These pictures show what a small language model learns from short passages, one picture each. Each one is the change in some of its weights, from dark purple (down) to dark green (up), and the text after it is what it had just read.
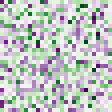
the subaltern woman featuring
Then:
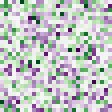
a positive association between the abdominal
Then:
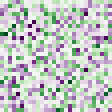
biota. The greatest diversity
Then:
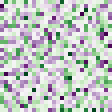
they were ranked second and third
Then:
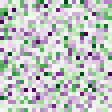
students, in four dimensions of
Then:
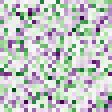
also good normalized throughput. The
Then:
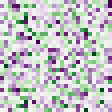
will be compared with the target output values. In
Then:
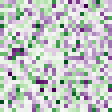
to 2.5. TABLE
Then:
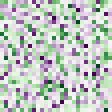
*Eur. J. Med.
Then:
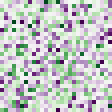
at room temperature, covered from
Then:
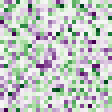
dissociation constants of the above
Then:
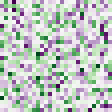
they have established. Under the
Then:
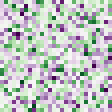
proper referencing. This even
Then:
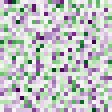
constant except for the activity
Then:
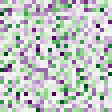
them and to themselves. The
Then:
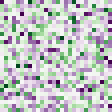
Following the outbreak of the
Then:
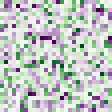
winter months, but the
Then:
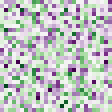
research used survey by using sample of 34
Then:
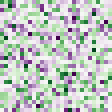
years, economic challenges have necessitated
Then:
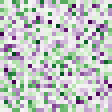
by \vec{e}^0 , the
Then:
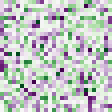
nowhere expressed within the
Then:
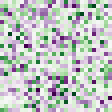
the ACT scope. The proposal
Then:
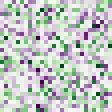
systems, and the like. The problems and
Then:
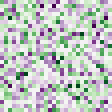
were +14.9mMSL and
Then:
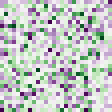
improvements could potentially be made
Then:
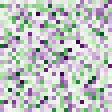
the major constraint. They
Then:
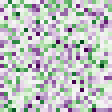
all the surgical procedures and is
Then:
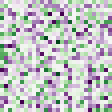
of tooth 11 and tooth 21
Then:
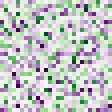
effectiveness of the active learning methods.
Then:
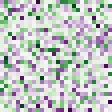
the formation of ecological competence
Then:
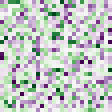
Equivalent circuit of
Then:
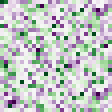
physiological challenges, resulting in
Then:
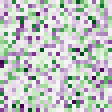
25 5 0 United Kingdom
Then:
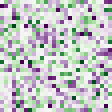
sides of the specimen are
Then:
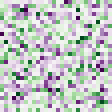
Laplace, double
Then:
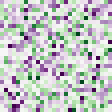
between August 2019 and July
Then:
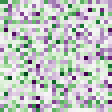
of mathematicians and
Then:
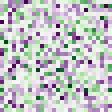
is needed not only between the condition of
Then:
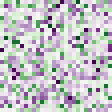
and quantitative approach in measuring
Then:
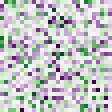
TankTop cargo hold;
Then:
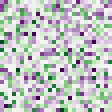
teachers implementing the curriculum of
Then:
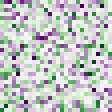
shifting to bring in economic
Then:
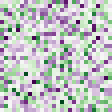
the market through standards and contribute to
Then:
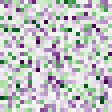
of this study that Nunan says
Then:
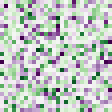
common interests. What are Iran's
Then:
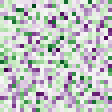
and vector ticks in the
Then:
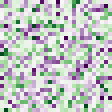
in green. A ratio greater
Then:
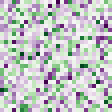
The authors declare that they have no
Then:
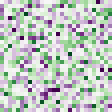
vents at Lake Abhé
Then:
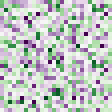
this research, whether financial, personal,
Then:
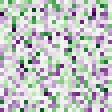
Wasteful Are We?"
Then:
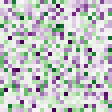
with informal district leaders who
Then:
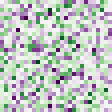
and adherence to ART;
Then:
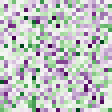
vocal nodules 38%
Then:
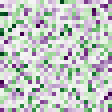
Discussion This study has shown the
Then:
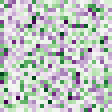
(that is, married
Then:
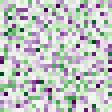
applicable surface area For **group
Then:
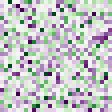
abnormal positioning can result in
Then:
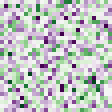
we speak about speech activity,
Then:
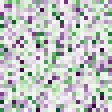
Bada‘a Canal is
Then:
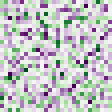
it leaves most of this area
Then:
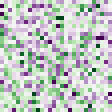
war on Nature, she also
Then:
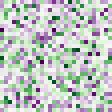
platelet activation mechanisms are
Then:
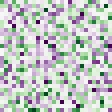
alternate heat from low-temperature
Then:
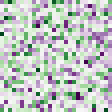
a highly selective and potent
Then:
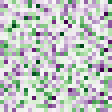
Absolute Error
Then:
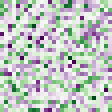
between a_1 to a_4 .
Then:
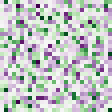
phenotype data. Project
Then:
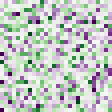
could be a monthly timeline with
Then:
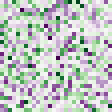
couldn't be distinguished from
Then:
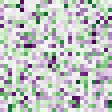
during storage. Bakery
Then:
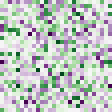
of small things: Provisioning
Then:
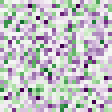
creating the new feature matrix with the
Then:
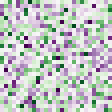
times. Gold is gradually being
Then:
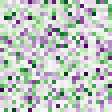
the System. The mathematical model
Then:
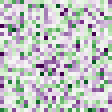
lines into a chord causes the
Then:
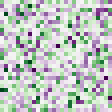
The DMP will be released in
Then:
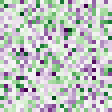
increased leisure time for the youth of
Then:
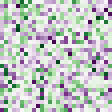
changed from the typical long needles
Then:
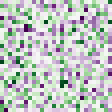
to demonstrate how computational text
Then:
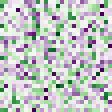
Liu Y, Lu W,
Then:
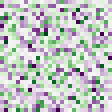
emphasis by nutrition
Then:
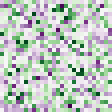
parameters, optimise energy consumption, and improve
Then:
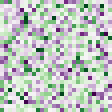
intermediates. Presumably
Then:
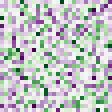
study is undertaken [26].
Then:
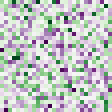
in the pathogenesis of
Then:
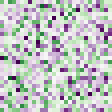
while the infection driving parameter
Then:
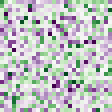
Resolution Electromagnetic
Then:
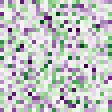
for any use that may be made of the information
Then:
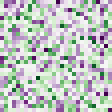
Professor and HOD,
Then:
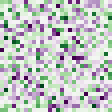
and dependence on digital technologies in educational
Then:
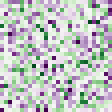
Software architecture is
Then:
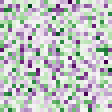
with age between 20-30 years,
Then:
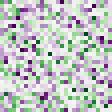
Civil Services Act
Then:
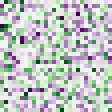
to collaborate with emergent
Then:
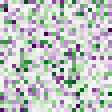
demonstrating significantly lower improvements across
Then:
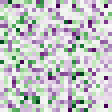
of the ZnO particles are
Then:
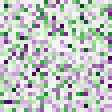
enough to offset the decline in
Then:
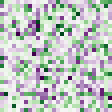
Fisher J.P., Mikos
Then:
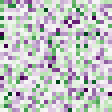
during joint replacement or to
